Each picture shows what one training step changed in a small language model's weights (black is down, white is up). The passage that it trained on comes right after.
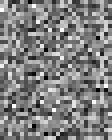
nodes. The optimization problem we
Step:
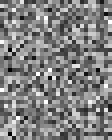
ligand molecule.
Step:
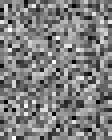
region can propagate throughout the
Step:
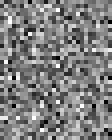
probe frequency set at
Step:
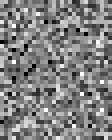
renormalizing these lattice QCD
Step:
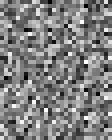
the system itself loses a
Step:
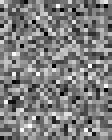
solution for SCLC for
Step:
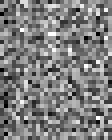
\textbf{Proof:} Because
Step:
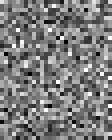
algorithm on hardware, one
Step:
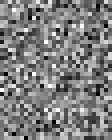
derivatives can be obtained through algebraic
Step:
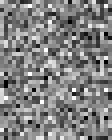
the first inequality we exploited
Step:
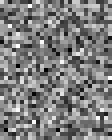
the steady density solution has larger
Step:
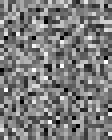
choice for this indicator is
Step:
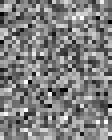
\dots$$ associated to the
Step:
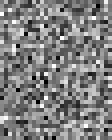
methods underpinned by
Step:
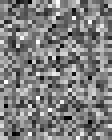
a regular PCW in
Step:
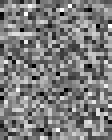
This is two orders of magnitude
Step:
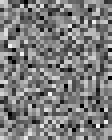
on $x$ and
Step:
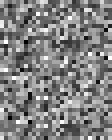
many subjects, as a
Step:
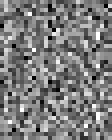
for BRDFs:
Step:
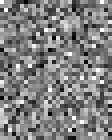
of $\Ort$, acting
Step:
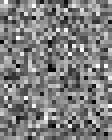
$U_c (\alpha
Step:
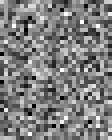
close to that for the 13
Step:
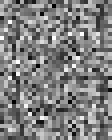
resonance: A modification to
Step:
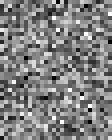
good deal of interest in
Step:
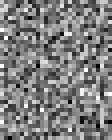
of generality we can assume that
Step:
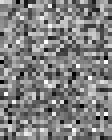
techniques to support the process of
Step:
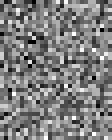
and disks are assigned
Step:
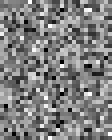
bijective correspondence between the equivalence
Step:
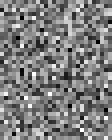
solution must also be singular since
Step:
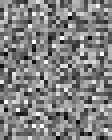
concentrates almost all of
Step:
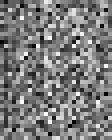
\end{figure*} Our
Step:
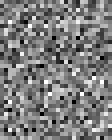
link between nodes $A$
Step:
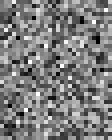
\cite{av} even
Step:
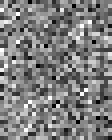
temperature dependences. The contribution
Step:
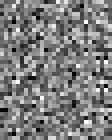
latter theorem generalizes the result
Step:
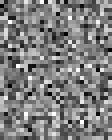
$V$ and regard it
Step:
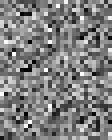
are invertible, so that
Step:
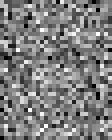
when using a low sensitivity analysis
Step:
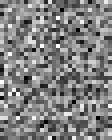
heavy ion collisions at these
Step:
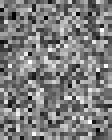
\small e-mail
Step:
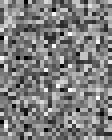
of references). Recently
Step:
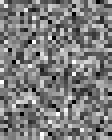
is minimally invariant under a
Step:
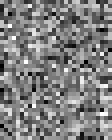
the transferred water reduces mean
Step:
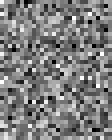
to their coherence order
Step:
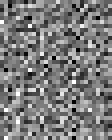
front of the charge cloud
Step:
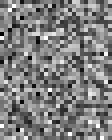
These equations will be used in
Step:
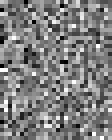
for scattered-data
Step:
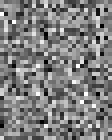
call \WN. Both
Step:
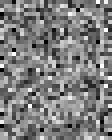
On the left side, the
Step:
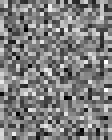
first and second fundamental forms
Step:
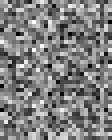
such a way that the
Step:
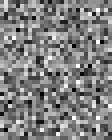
$y_\tau$ or
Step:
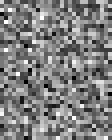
they are able to decide
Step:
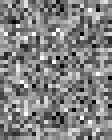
positive element with $\| x \|
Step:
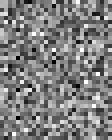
we attempt to
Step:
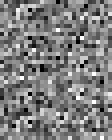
with two end points in
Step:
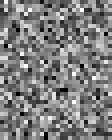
homotopy $G_{t}$.
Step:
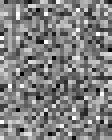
functions with the gluonic operators
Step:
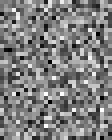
0\leq r\leq
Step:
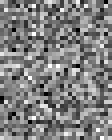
direction, indicative of the
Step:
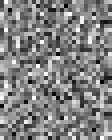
keep $(q_a,
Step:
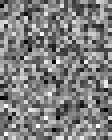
states are overlapped, leading
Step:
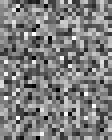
normally. Following the
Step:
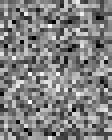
effective action is very useful to
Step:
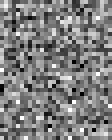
parameter $\lambda \in
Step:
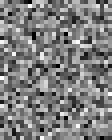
the energy-momentum tensor
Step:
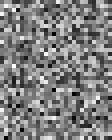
grids at element interfaces
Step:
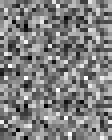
EFT since they are expected
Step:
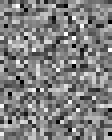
process inevitably leaves
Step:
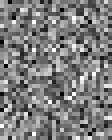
an opportunity for
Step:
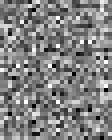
dielectric the Casimir energy is equal
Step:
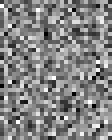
National Lab, Los
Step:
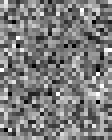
$Q-M$ has
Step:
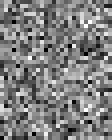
remaining 2 subjects for
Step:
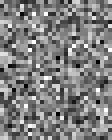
are non-degenerate and the
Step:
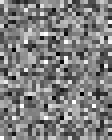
of order $k$over
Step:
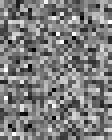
as its associated Finsler
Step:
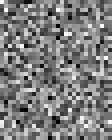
of the node we have
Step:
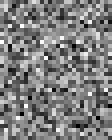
ant $g\in
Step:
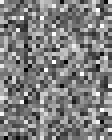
implementation of our methods, we
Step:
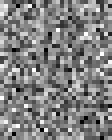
we have $$ X_p
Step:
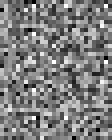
form of the potential. By
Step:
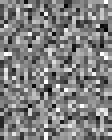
With the development of science
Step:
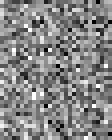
du)\in {\cal
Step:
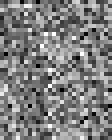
This approach allows us to
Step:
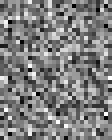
dynamics is prevalent in
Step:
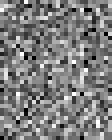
test shows that FSRQ
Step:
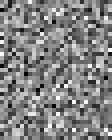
hamiltonnienne de
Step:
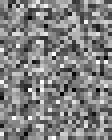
addition, around the strongest
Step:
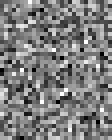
= 0$), we plot the
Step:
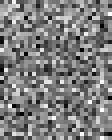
chiral fit in boxes
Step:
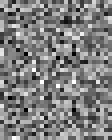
solution time regardless of the
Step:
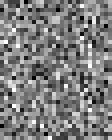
and corresponding line traces with
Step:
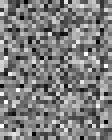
and $g\in
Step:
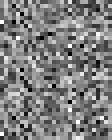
conclude that $\lambda$ is
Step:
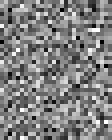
1,\cdots, K
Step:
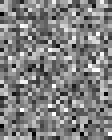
yx'\rangle &
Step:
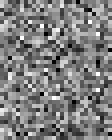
fully non-linear) elliptic
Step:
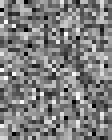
one-half of the beam
